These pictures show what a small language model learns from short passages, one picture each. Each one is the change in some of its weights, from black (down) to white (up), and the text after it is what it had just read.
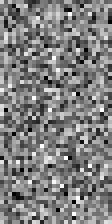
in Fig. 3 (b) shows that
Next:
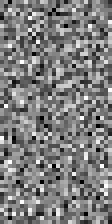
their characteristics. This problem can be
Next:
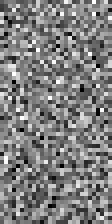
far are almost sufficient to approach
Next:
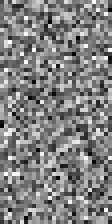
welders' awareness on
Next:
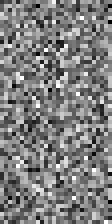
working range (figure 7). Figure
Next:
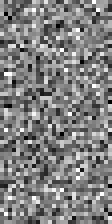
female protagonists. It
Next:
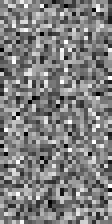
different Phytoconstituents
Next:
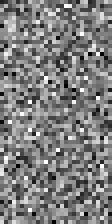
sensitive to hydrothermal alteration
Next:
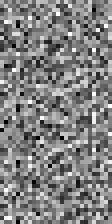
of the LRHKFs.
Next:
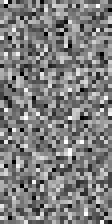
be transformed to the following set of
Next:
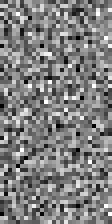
proposition of "rule-based"
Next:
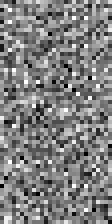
of the speckle structures corresponding to
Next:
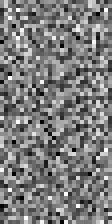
with heating rate 1°C/min,
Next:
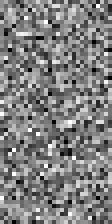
solar transmission through the building
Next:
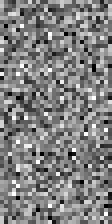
more practical and operational in the
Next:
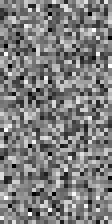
50% of a daily wage
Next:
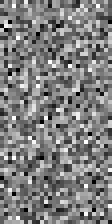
and reproductive behavior. However, some
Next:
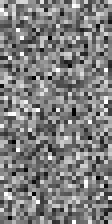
cricket. The current research study can
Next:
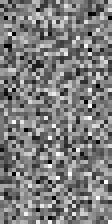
while dealing with buildings and
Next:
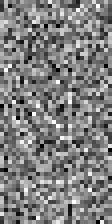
the repository, such as Data
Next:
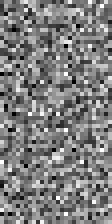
(perfect accordance). used for
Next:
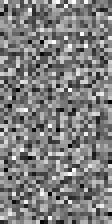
QAM; Wireless Communication
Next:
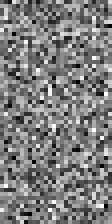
GMO under Norwegian
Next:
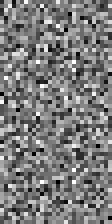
Modifications in format and terminology
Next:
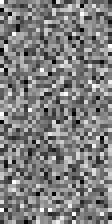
use of expensive platinum
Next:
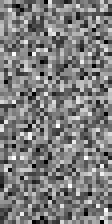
Than Russia's own
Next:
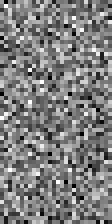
-lactams. β
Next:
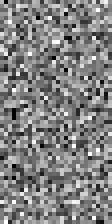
100% answered YES -
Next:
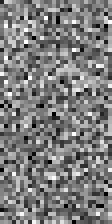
Olivieri, E.;
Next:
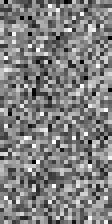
an endotherm and exotherm respectively
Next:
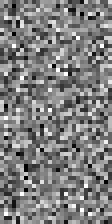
(depending on the purpose and
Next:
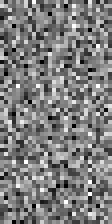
with 25% male survival.
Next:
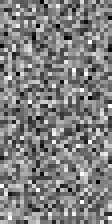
83 percent of treatment capacity across
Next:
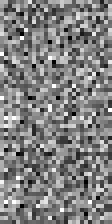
the mechanisms required for the
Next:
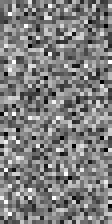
enrichment region, increasingly sees
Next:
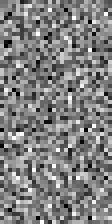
and subsequent species construction,
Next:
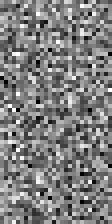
leaders and outsiders. The
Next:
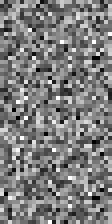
to customers, or both. In
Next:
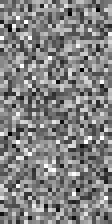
the Czech Republic [9],
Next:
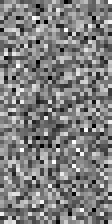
and location hierarchies. The
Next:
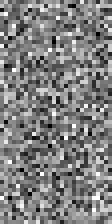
of the potato value chain and
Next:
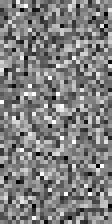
the human body, affecting the
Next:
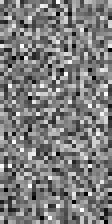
dreaming and work that can take
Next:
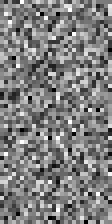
crack, plug growth and
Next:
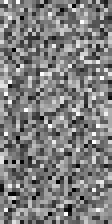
in X is defined as an object of
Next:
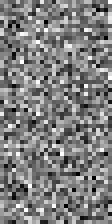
Karger, Oxford Press
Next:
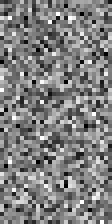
calculating all the errors in the
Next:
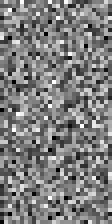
territory of Ukraine
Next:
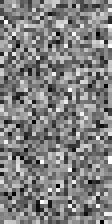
pay beyond the scope of
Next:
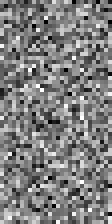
capacity has been introduced to define
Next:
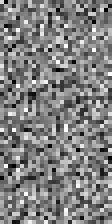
*Biomaterials*, vol.
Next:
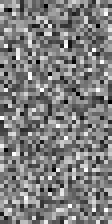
of essays and a new pair of
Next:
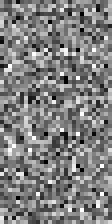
C and D showed slightly higher
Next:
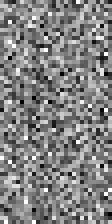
The earthquake parameters described
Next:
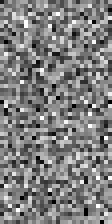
questions asked, the amount of
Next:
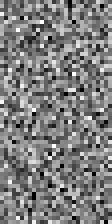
study does not pursue the medicalization
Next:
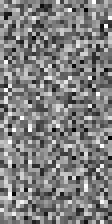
the effluent decreases. The decrease
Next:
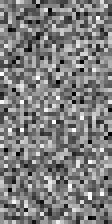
two groups [29]. In this study, the
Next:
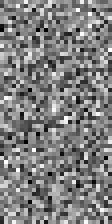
a basis for computational services in other
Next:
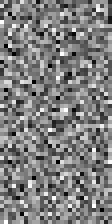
P_3 . Each power module
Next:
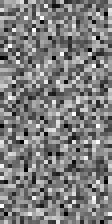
spatial abilities for young
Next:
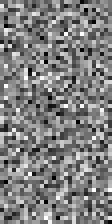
High count High (%) Average
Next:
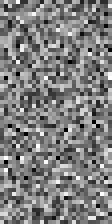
sound envelope and bending of
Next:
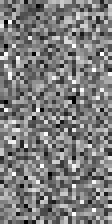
were in early stage had
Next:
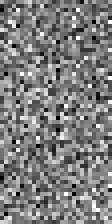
mineral and vitamin content of
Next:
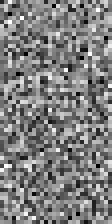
antibiotic resistance,
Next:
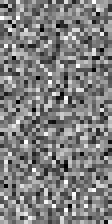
function to predict future sales,
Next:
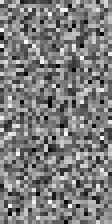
feelings or behavior of an organism
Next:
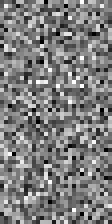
using a disjunctive normal form
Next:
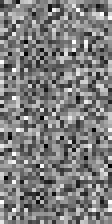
of the economic policies of past
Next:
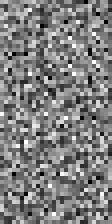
a nebulizer in a
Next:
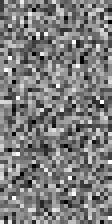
perceptions of what can be done in
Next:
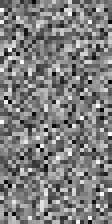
increases. CONCLUSION
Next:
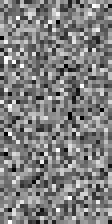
crystals. Its melting point
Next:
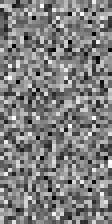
the VMM, whereas others such
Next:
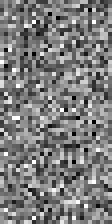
of Kyoto's experience are
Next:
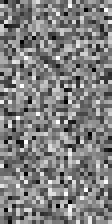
not a substitute for conventional
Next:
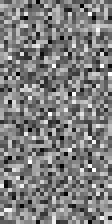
2), was consistent to other findings
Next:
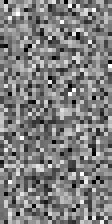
within the first hour, and just
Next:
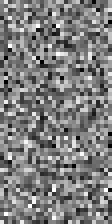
to name but a few. As any
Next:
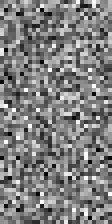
used by the members of the
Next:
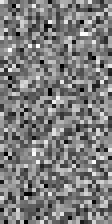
that regards semantically information
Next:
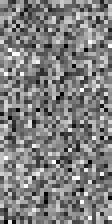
external deviations. We
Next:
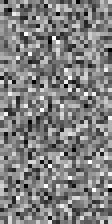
gap energy of homogeneous
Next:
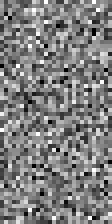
complexities faced by females in
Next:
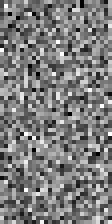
DTD is divided into 14
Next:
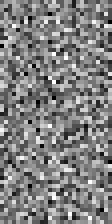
ml of DPT solution
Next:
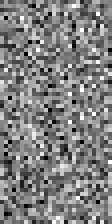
isotropic unconventional shale
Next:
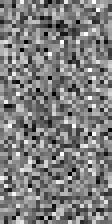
by several million small farmers and
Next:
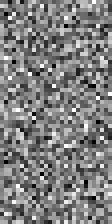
the range of wavelength over the
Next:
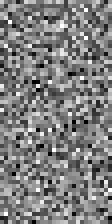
molecules with various structures. It
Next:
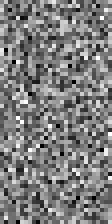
used as reference data, for example.
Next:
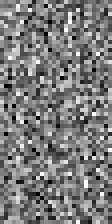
and general conduct of the study. The
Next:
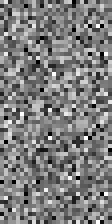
limit, but still within the
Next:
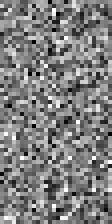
ARTICLE INFO
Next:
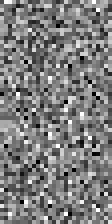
the binary file is converted
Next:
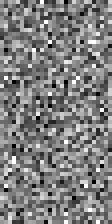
appearance and its metastatic spread
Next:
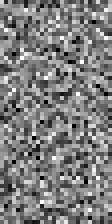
at all with the **number** of
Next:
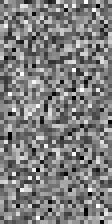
the availability of medications, how it
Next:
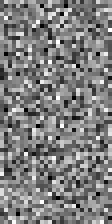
or high-risk (high
